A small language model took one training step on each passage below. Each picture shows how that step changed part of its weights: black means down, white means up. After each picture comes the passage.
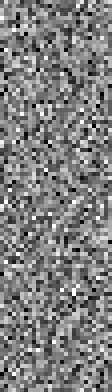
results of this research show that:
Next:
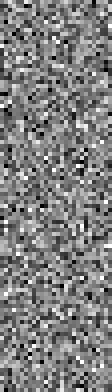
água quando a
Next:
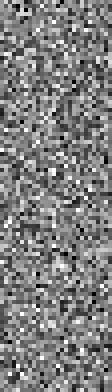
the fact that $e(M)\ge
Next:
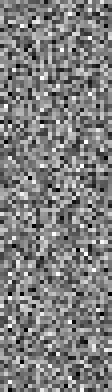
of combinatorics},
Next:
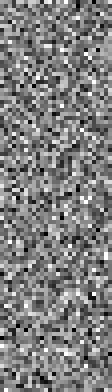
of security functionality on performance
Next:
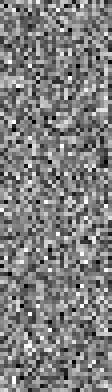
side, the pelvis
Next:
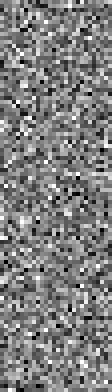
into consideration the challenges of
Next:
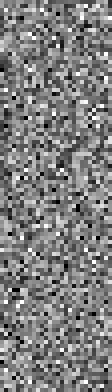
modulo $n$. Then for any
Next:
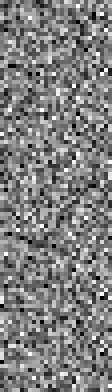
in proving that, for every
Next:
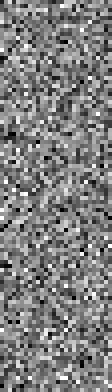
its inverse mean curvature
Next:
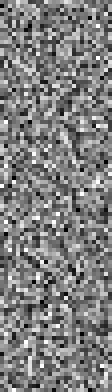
it contributes to the load
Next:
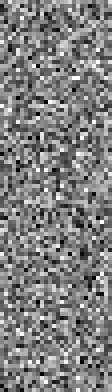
approval from institutional
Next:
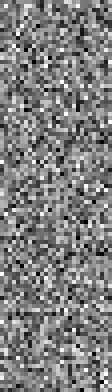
in the main text, CBM
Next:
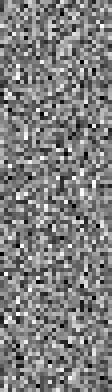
– Belgorod: ID
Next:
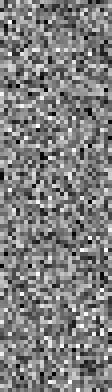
continuum, effectively adding
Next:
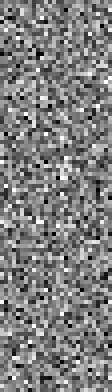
impact behavior of
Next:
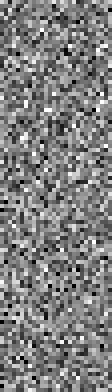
design international legal
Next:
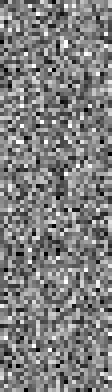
umumiy ruhiy
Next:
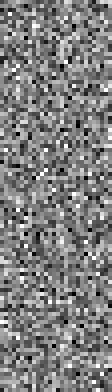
neighborhood $U$
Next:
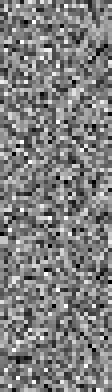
melakukan uji
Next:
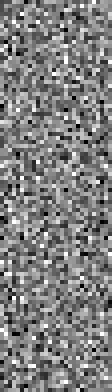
a análise do caso
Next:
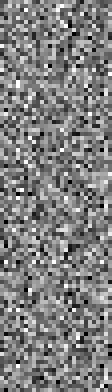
injection of electrons at
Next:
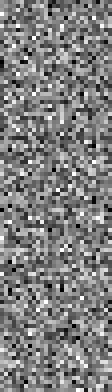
erishish bo'yicha
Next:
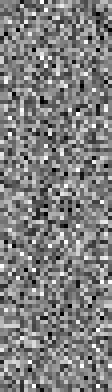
of bearing removal.
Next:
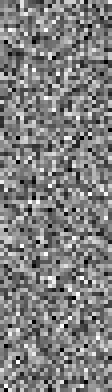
by $\tilde W(S)$) of
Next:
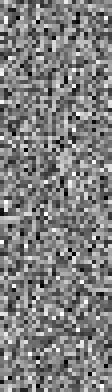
2: - Training 3:
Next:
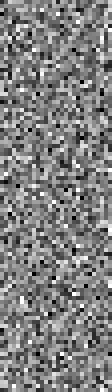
certain trade restrictions
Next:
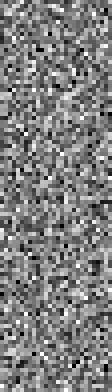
population growth and
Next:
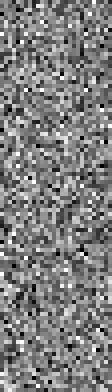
of ganglion cells to
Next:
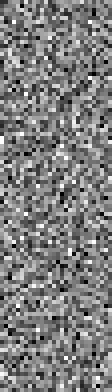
some specific decisions that were
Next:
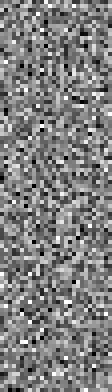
use of antibiotics is
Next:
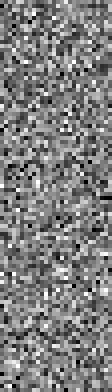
allows nonorientable
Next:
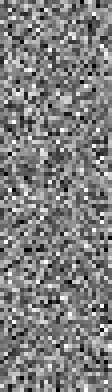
any ethical issues?
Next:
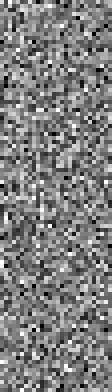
Impression was given as positive
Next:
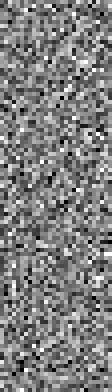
Centre for Scientific
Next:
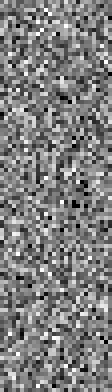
the heading component.
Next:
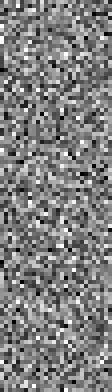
keskin o'sdi va
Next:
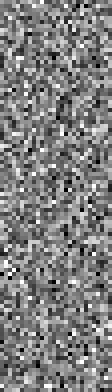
others. Moreover, there are
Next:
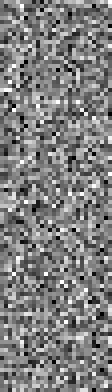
Let $\varepsilon >0$ and $h
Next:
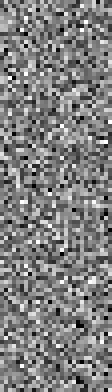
nutqi / Xalq
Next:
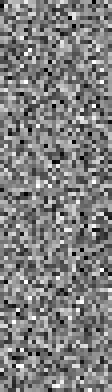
employment, to reflect
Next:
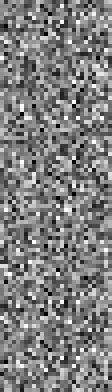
playing the role of
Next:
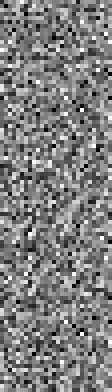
expression of insulin and
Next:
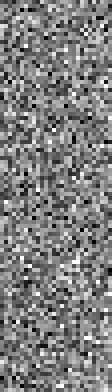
față de corupție,
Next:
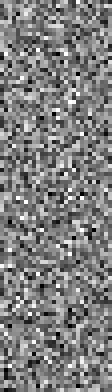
sonıń menen
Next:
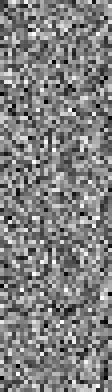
afișat un mesaj
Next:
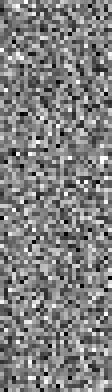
work or school.
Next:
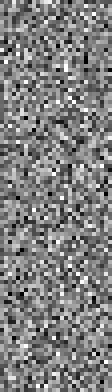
quarenta e quatro
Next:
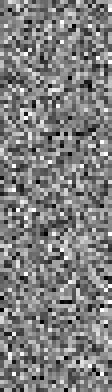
Salvador Atenco
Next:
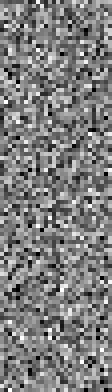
some examples which will help
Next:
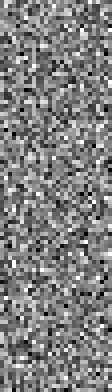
especially for beat and
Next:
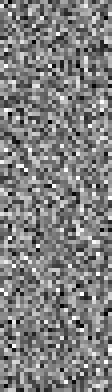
holatini tahlil
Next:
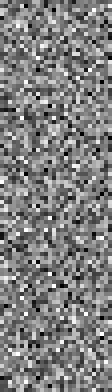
\een \end{lem}
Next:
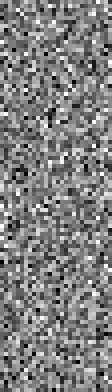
account just one of the
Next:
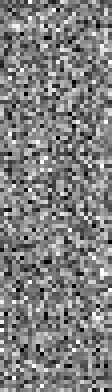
e os pagamentos
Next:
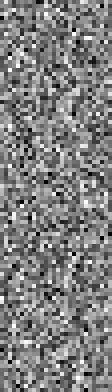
concentration in that increasing
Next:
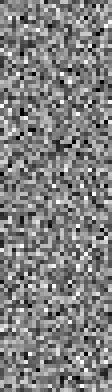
risks that may arise as a
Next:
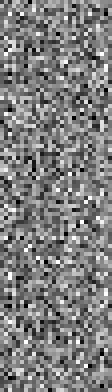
generator buses and the
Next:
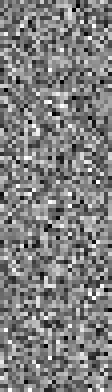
of smoked fish.
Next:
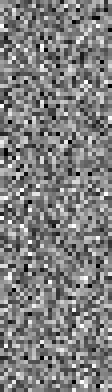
More precisely, our
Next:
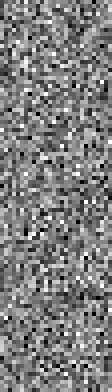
stakeholders and at the end
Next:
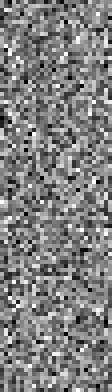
modified cellulose
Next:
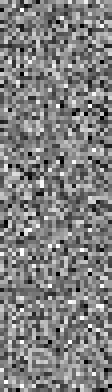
айрим нормалар
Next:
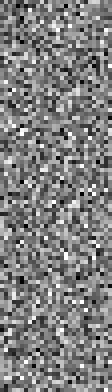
two faults. The greatest
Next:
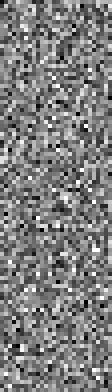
the ring $R$. For an
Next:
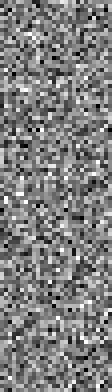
is accepted, which means
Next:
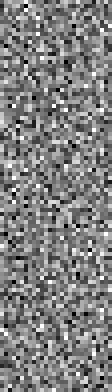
er das Büro als
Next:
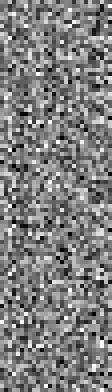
друг друга. В
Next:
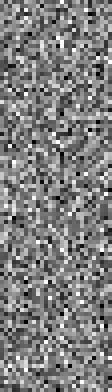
But then $$ 0=
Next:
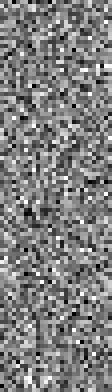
loss of generality the cheating
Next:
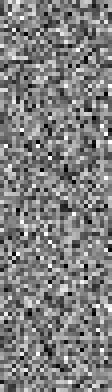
called reduced decomposition for
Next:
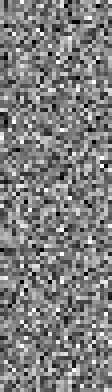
water to water mode with
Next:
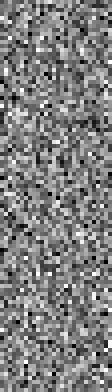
each meridianal disk.
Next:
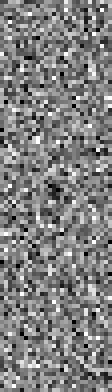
a $G$-stable affine
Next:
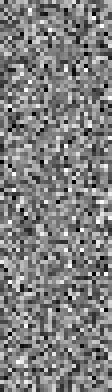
display the logo of the
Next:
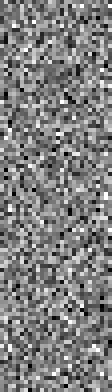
In den letzten Jahren
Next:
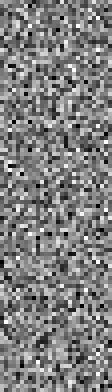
Indeterminada; -
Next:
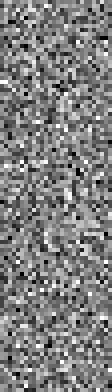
1 que descreve uma
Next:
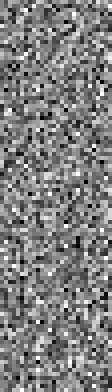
Contribution: - A –
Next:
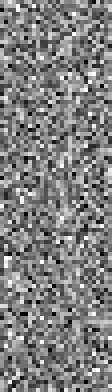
· Transport simulation
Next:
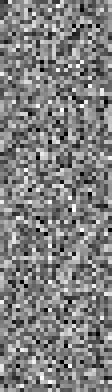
and data is hidden. But
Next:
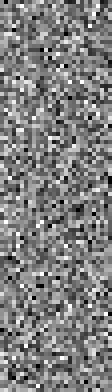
Aérea Islâmica
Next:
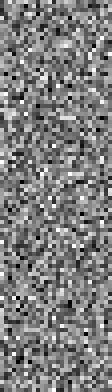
same magnitude. In order
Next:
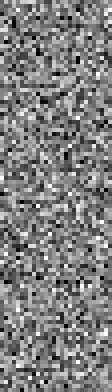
understand the impact of
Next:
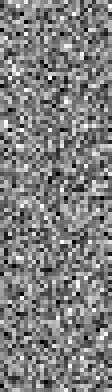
VC backing. Our
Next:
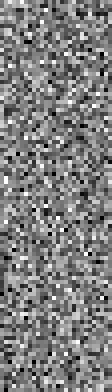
school curricula can
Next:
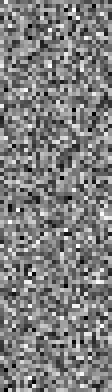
assemblies of the
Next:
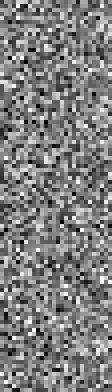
describe the join
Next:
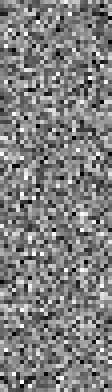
$k\in B$, the
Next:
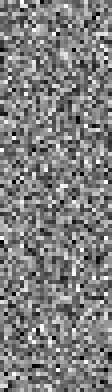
this paper as the tools,
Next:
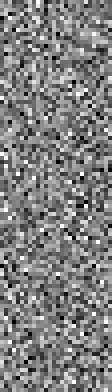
virov preko
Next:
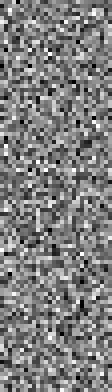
most extensive way the space
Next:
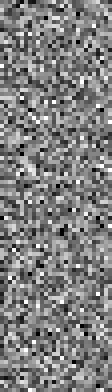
guillotine partitions with
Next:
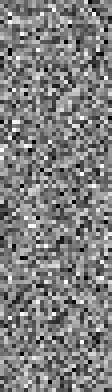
positive circumstances.
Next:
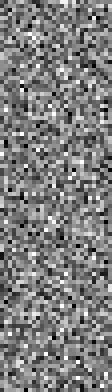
is actually a complex of
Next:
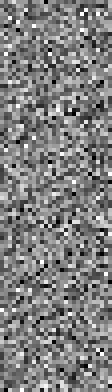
Emil J., Equivalence
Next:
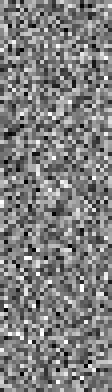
finite type is an ideal
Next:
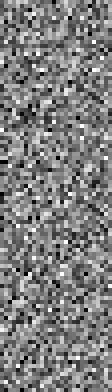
absent in all the samples.
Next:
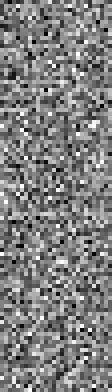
C_0$. Taking at
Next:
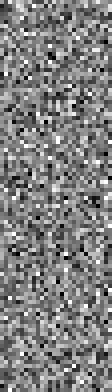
This happens since in
